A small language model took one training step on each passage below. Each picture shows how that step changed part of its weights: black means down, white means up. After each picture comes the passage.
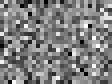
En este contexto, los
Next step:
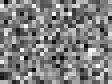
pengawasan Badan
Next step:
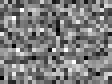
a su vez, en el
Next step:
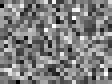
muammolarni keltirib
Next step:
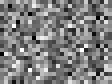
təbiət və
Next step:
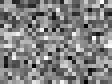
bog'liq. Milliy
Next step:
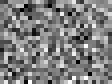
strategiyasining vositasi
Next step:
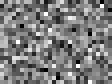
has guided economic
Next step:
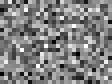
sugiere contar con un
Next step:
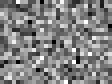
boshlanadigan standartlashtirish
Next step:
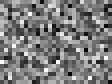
personas, con características
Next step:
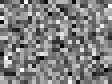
в данный период
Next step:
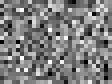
*The Marketing
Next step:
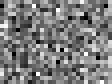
2019). Entre os principais
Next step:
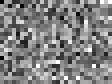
de medicamentos.
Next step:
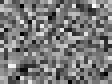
com grande capacidade de
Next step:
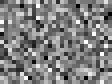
com a possibilidade da
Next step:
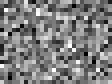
specific codes
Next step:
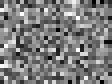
dorilarning maqsadli
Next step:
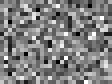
aspect, anumite
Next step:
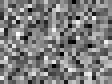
2. Катунина
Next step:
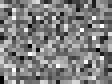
срок оборота
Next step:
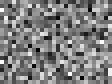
beleid; - de
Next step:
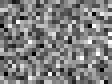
в наровском, так
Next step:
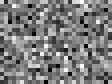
la tolleranza
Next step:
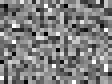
y en la UNED con
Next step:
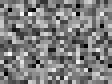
педагогічний університет
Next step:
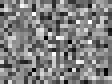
dari masing-masing
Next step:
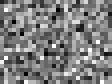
diretas entre regiões e
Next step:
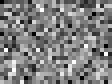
o'ziga taskin
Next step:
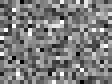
doorgronden van de
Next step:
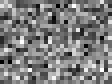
सीमित न
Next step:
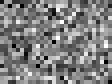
de criar soluções
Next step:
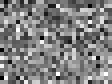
los escenarios para la
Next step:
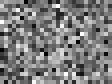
Interpretive structural
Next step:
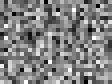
ritorik so'roq
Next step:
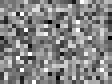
і в підзаконних
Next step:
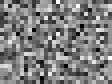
kabi murakkab
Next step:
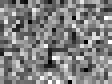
tahlil qilish, tegishli
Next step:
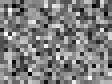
kasblarni egallashga
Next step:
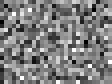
prevención del acoso
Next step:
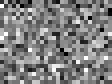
que sugetar este
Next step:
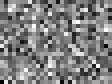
injection. Journal of
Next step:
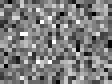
biridir. Ochiq
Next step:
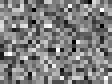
ознак у першому
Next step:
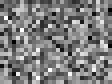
// Иқтисод ва
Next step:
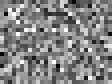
hukum menjelaskan
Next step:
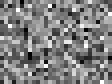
o‘zigva xos
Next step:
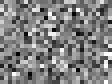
Office of the
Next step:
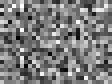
tarkibidagi tuz
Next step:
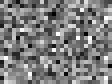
diskda saqlash
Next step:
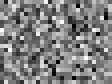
usia sekolah
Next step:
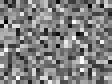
en cuanto al DE,
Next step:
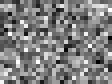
систему инженерного
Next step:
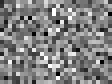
con el que es necesario
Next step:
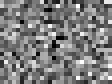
turgan davrimizning
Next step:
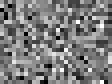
Шкала Бранстром
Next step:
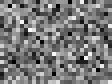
da nossa identidade, do
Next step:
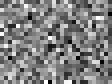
borasida muhim fikrlar bayon
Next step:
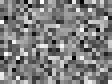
oshirilgan islohotlar
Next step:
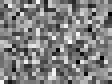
любое другое
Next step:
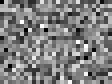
papel no controle da
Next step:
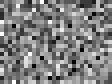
o'rmon va baliq
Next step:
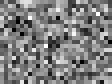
vouloir éterniser
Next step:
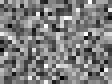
menguraikan fungsi
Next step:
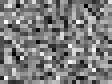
siehe auch (Stand
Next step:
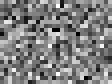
rejalashtirish; -
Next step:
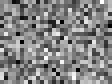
а также возможности
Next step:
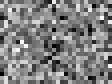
knowledge, the
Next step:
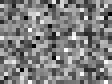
etmoqda. Xitoy
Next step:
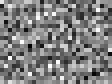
e em Moda sobre
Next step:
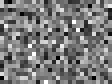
en Arduino IDE
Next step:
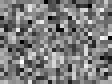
tilinen klastan
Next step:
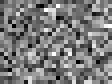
York, United
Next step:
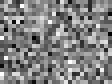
léchages par un
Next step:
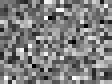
XX asrning ilk
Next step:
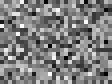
Nomor 51 tentang
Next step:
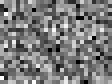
та відшкодування
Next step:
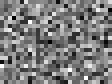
eu vim” da
